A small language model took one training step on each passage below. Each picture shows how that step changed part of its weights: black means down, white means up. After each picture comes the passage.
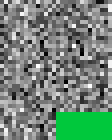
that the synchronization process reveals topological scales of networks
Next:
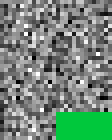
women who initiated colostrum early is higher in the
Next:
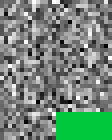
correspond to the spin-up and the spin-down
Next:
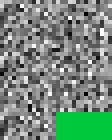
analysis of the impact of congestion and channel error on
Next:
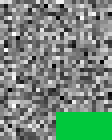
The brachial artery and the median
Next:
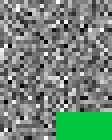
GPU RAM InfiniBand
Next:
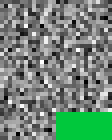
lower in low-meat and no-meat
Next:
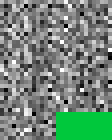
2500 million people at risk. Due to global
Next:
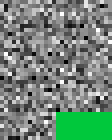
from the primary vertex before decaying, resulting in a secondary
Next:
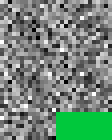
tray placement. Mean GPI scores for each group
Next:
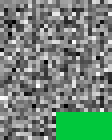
been widely used in drug design. Although there are many
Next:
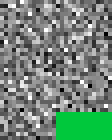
linear regression equation being $Y = 26504x +
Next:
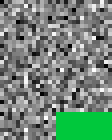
approach to this problem is based on ab-initio
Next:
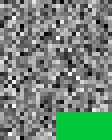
\vspace{0.3cm} Many thanks
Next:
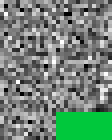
optimization problem. The annealing process depends on the choice
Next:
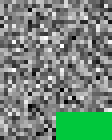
on data processing, there is evidence that Situational
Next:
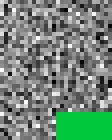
of divergence. The methodology also includes a comparative assessment
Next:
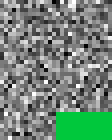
with the pandemic, COVID-19-specific clinical
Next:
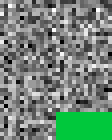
of essential detail. The training involved a total of 600
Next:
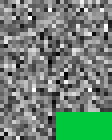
each iteration is studied: $$f(n)
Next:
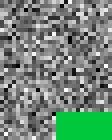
the mankind. The Human Resource Management also
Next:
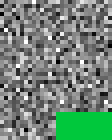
level are stored in locations 1 and 2, the four elements
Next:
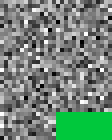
in the aquatic environment. Most monitoring studies focus on
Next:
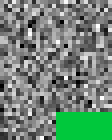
Taiwan for the first time.
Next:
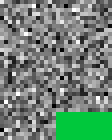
The $V+\gamma$ samples use a merging scheme
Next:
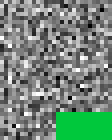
of the current taxation regime in Nigeria, particularly from the
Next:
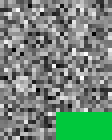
Initial pressure in the tube was measured by a
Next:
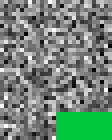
renders it an effectively one-electron atom,
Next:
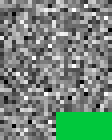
mange infection, Alcohol + Onion for general
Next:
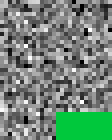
must carry out their responsibilities in a professional manner in
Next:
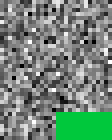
polarization of PsH due to the interaction with
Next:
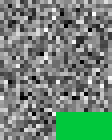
been reported as a novel and appropriate medium for probiotic
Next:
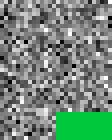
where the publication may have been posted. Link
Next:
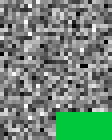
costs than in manually controlled heating. Their mutual
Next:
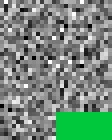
and early fault detection is essential to prevent costly
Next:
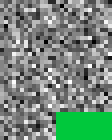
Capital Expenditures Cfa
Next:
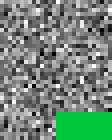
studies of selected villages presented in this study. The
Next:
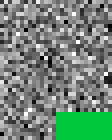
that might influence them? Current prices ---
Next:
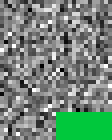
period reflect a pleasant, if not
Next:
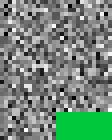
the package AudioStream. 5) After extraction of
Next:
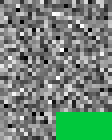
not only dependent on the efficiency of formulas, but
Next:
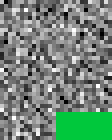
all the selected galaxies lie on a line, within a
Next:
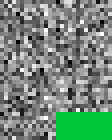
the barriers and opportunities for RES Prosumer business
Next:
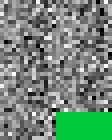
in literary texts engaging systems of power. For
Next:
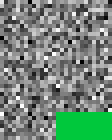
qualified student-athletes in athletics
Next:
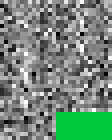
those with negative blood culture findings were identified as having
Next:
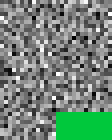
dislocation activity, the sample is again dislocation
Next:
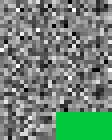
not as a replacement because it will damage our language when
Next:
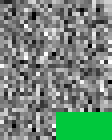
understanding could be useful for policymakers and educators
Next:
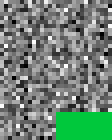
ground state, which appears extremely degenerate and characterized by an
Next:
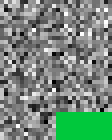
in industry or that (s)he is allowed the
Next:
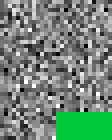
case, the upper bound (UB) RR is
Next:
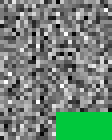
is, determine what kind of emotion he or another person
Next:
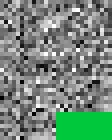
Bodenheimer~\& Pollack
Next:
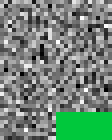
results. As a consequence, a fluid whose speed of sound
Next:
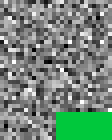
its operation under a loss of one leg of the
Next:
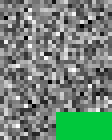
of the well known operator identity \begin{eqnarray}
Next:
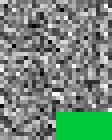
to its non-specific clinical and radiological features.
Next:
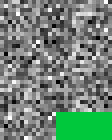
that can be imagined as cross section containing the notches
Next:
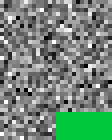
mean rating score ranging from 2.82 to
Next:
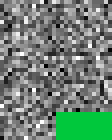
compared to high $\pt$ was observed, a trend which
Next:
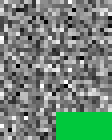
intellectual, emotional and social development.
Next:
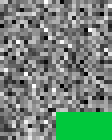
phase may vary due to a change in the type of waves
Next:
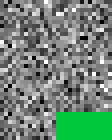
the gauge boson as an intermediate state. We can estimate
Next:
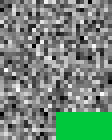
can be related to the oblate ground state in the
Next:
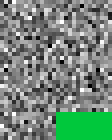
the involvement of the *Doshas*. -
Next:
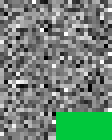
physical domain. Thus, more systematic expansions, which
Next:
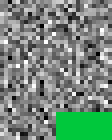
(e.g., Transformers and Graph
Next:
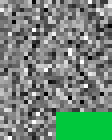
Nigerian power network in terms of bus voltages
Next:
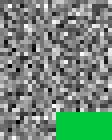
room for manoeuvre do you have when it
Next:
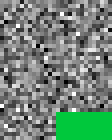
are subject to the resulting exchange field which oscillates spatially
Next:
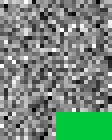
by the year 2020. Cardiovascular diseases are
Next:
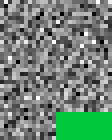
and KII, the detail is mentioned wherewith, some
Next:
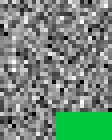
or down-regulated. Let alpha be the significance
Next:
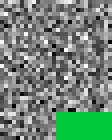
capacity response to moderate magnetic fields (Fig.
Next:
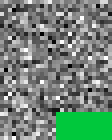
datasets, ManifoldMind outperforms strong
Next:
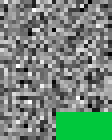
more desirable outcomes in children in the global north
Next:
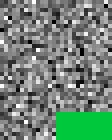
considering the $t$-channel $j\approx
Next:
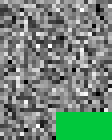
was shown that a higher concentration of air pollution increases
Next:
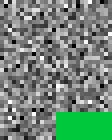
the routing philosophy (proactive,
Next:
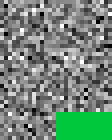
1, the molecular docking analysis of compound
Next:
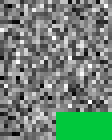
presence of two components and hydrophilic base with evident
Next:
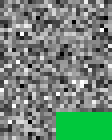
frequency-domain information, which has difficulties on
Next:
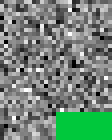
correction term, which is introduced to preserve the accuracy of
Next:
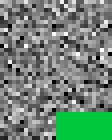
a hidden layer (6 inputs) and a single Output
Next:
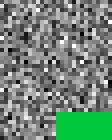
of $\rho$(770)-production decreased rapidly
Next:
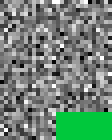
resonator and the dielectric as a fitting parameter, we find
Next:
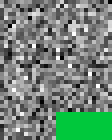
In static simulations, the model allows emission to be
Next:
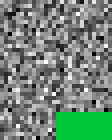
that dealing with the chromoelectric part of the
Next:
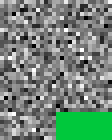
contrary to previous claims, our analysis suggests that
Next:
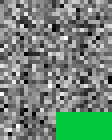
a continuous black-box optimization problems, rather than classical
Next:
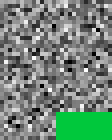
data can allow the activation of methodologies for monitoring changes
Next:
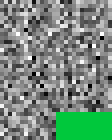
way human beings cope or manage with a
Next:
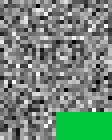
a code corpus mixing six programming languages.
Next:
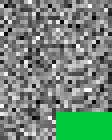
model, of state $C$. For a given value of
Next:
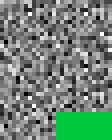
especially in low-resource settings.**Keywords:**
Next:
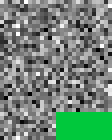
positions are saved. So, the same dataset can
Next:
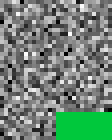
SDL (Fig. 10). Narrowest linewidth
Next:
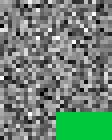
scientific datasets based on given configurations, while also providing a
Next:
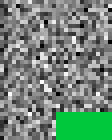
relevant metastable crystalline phases can be calculated and
